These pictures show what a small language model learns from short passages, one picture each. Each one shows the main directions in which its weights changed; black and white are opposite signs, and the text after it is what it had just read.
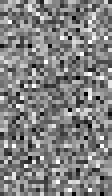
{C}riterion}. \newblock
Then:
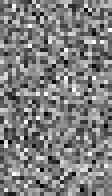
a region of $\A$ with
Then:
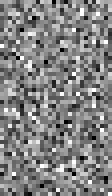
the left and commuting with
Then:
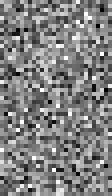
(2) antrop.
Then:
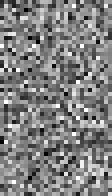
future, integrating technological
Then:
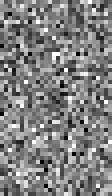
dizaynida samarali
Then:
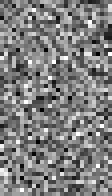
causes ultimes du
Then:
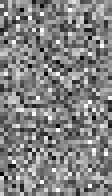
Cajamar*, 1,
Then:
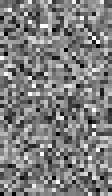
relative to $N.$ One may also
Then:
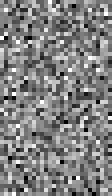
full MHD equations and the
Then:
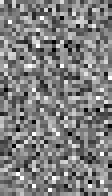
Scottish Household
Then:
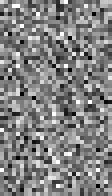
ve Teknoloji
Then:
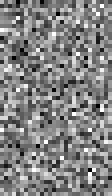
de acesso livre. Leia
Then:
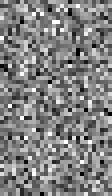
Chern polynomial regarded as an element
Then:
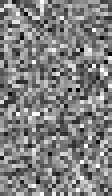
edebilir. Bazen de
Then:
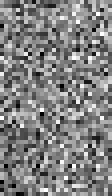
Qobilova, E.
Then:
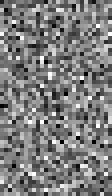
особенно для задач
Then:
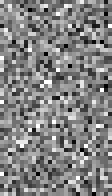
be $6$. In this case, the
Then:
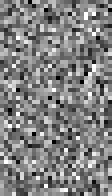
which is collectively called
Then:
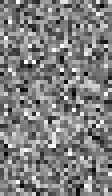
qovun murabbosini,
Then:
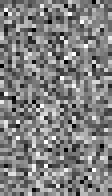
da pesquisa, relativas a
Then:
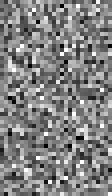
появилась два
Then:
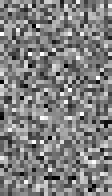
be removed if one wishes
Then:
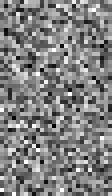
\infty\}$ be the IDC of
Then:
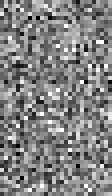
Minas Gerais**.
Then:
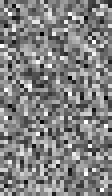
also a geodesic vector field
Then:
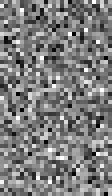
айтилади. Буни
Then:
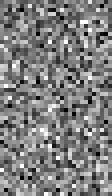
exploración más completa de
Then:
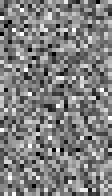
because denominators in the terms of
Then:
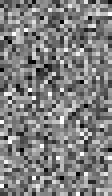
ст., мистецьки
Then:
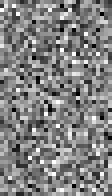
for this fact is that the objective function
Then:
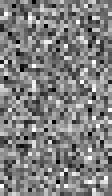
solution for all $k,l$, which
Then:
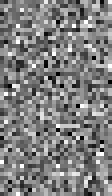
dos serviços correspondentes”
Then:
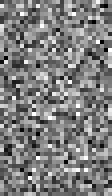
is closed K\"ahler, by
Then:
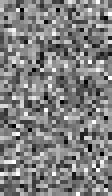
of UMMTO RP.
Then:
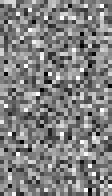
first and last terms in the above string
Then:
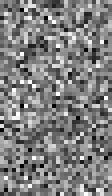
extragos. ¿Y se
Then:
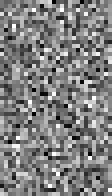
G‘afur G‘ulom
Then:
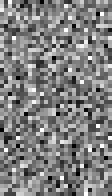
Mundial e surgiu-se
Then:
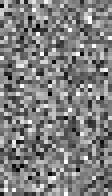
demonstraram que, uma
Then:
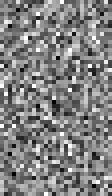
isolation resulting from the absence
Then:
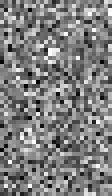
y, especialmente, ACF
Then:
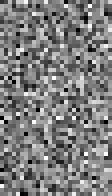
yên di derbarê we de
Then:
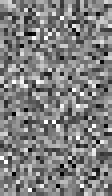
\langle\phi_i |
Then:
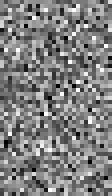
Comunidad con un profesor
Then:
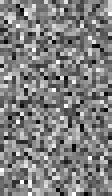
the usual Sobolev space,
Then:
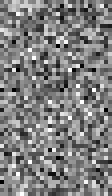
$R_n$ is an isomorphism.
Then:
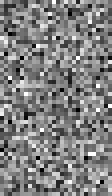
Estas tres facultades
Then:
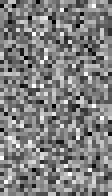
writing a convex set as the intersection
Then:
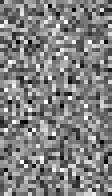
are able to extract the
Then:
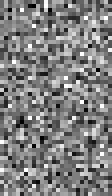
уполномоченный орган
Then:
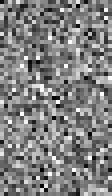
presentar el sujeto, pues
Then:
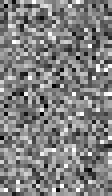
3.7, no condition can be
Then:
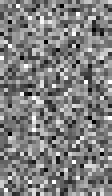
O'zbekiston banklari
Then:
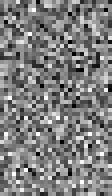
Science and Engineering*.
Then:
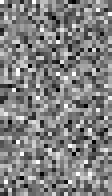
Cecilia. **Como
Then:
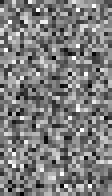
uchun qulaylik yaratuvchi
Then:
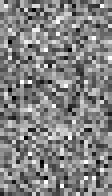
op}, \Om]$ has a right
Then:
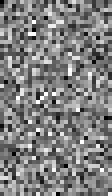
internet, ijtimoiy
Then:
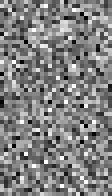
because we can change each transformation by
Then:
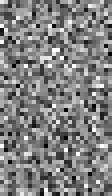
that a hungry person cannot
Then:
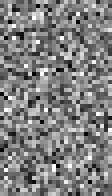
nulos da aprendizagem
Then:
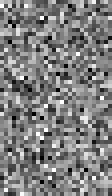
от себя».
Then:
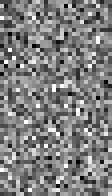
pour tout $y\in
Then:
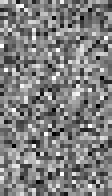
\label{gl plus k}
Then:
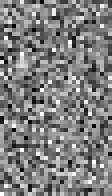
components of $\Omega$ (admit
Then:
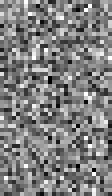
acionada a partir de
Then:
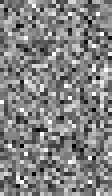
resulting embedding $\sigma$ has all
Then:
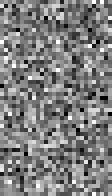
техники. Ему не
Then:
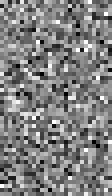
tentar ajudar
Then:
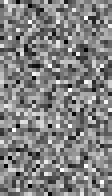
as medidas de controle para
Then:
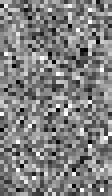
que se esquecem de
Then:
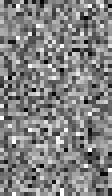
\bar g_{ij}$ given by
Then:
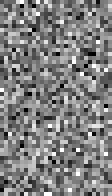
with at least half the number of
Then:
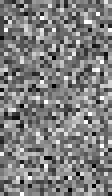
seule réponse possible. Oui
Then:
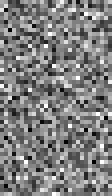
is satisfied, but now with an
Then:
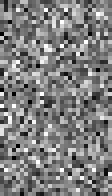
From part $(i)$ we have that
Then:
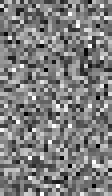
of Aarhus\\ Ny
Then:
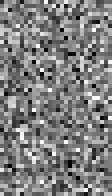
uchun iqtisodiyot tarmoqlarida
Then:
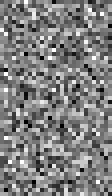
connections among inhibitory
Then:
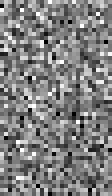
of "strong instructional
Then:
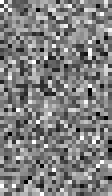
de acetato de etilo
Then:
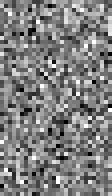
suitable positive real number $K$
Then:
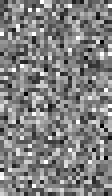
of three different types:
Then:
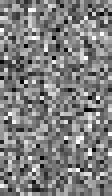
Kummer's criterion}
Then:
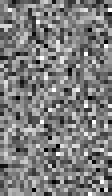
Advanced Educational
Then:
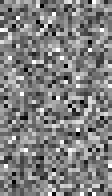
precoce possui maior
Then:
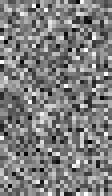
es una obligación revisar
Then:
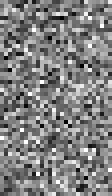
achievement in Civics
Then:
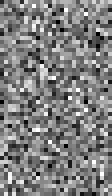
involved into the content of
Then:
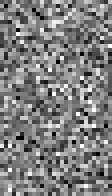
Важливо також
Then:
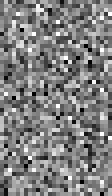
does the error decrease until it
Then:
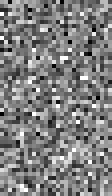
son muy frecuentes.
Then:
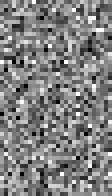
bola sog'lom
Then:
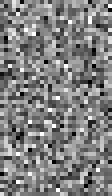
site of glycolysis and the
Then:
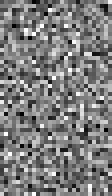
qadrini oshirish,
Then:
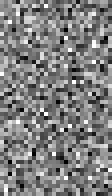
xlorid holatida
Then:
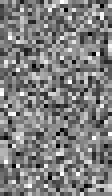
on paper so that it is not well
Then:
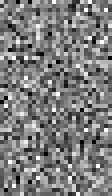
deneyimini yeniden
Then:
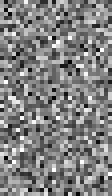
sizot suvlarining
